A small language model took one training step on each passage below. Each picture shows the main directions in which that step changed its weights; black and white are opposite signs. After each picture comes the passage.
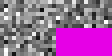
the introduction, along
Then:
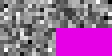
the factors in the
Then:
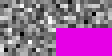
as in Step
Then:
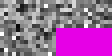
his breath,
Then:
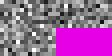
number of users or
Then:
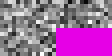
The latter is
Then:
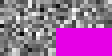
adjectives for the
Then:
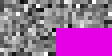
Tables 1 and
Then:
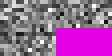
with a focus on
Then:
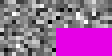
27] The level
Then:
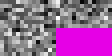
is organized as
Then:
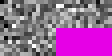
homology group} of
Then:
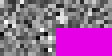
*calls out
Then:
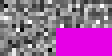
a Riemannian manifold of
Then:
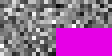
at least one of
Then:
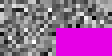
performance metrics such as
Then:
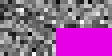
paper also discusses
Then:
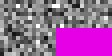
$q$ be
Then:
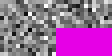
your listening
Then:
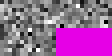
ones introduced in this
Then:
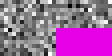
that the leading generalized
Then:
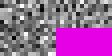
from China and spread
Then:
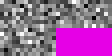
number of authors.
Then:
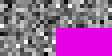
about the survey in
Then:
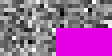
not sure if
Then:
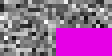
\in J$
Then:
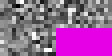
was performed to verify
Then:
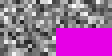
that clearly implies
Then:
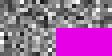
indicate (solid
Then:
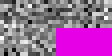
& Head,
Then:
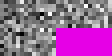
addition also increased the
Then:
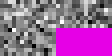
The last line gives
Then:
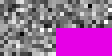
available on the
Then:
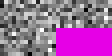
equal, by the
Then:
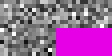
asymptotic flatness of
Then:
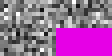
the flow curve
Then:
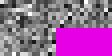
network (average
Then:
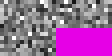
ready queue
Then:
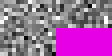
supervision as very
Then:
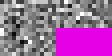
dynamic loads
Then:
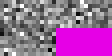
in this section.
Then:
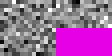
to environmental issues.
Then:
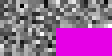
do valor
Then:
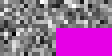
we prove the following
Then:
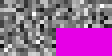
al.¹ recently
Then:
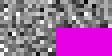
the basis of
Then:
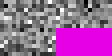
a natural action on
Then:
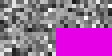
with $A$
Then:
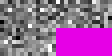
five, six and
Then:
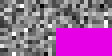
of spaces with an
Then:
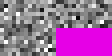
the technology is still
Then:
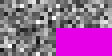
significance (Table
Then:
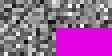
for harmonic maps,
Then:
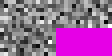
an ecological
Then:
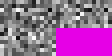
performance "Turn
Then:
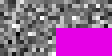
most translation software
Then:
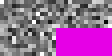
samples implanted
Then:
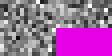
case study}}
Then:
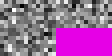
and environmental components of
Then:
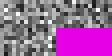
this paper, we
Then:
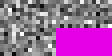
curve forms at
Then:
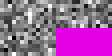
X$ and
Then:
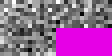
high efficiency, including
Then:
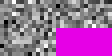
culture. The
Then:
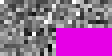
resembles the
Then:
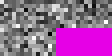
two other types of
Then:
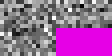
widely tested and
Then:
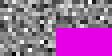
over a local
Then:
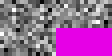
data. Feature
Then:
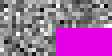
the Economic
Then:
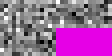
the colouring
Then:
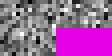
consequently our algebras
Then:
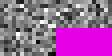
of the MP
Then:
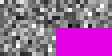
release formulation in the
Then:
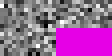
leading coefficient. The
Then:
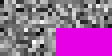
absence of a
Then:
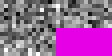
the lowest frequency.
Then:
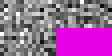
the details are left
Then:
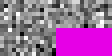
the coefficient ring
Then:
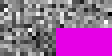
the other cases,
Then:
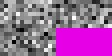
the user need only
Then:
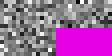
an action of
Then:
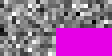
By a corollary
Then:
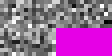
grid spacings
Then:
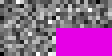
published data of the
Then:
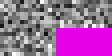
be defined.
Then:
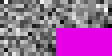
obtaining a set
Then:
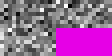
the values obtained for
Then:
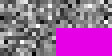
You rush
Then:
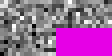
needed to prove Proposition
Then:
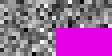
major discussion has been
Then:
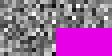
such foliation
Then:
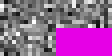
\scriptsize %
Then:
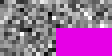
automatic recovery steps
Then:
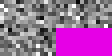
work was carried out
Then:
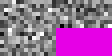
to improve its
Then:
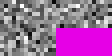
in Mae
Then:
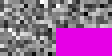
we get $$
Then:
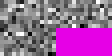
on the parameters
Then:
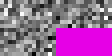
sensory modality
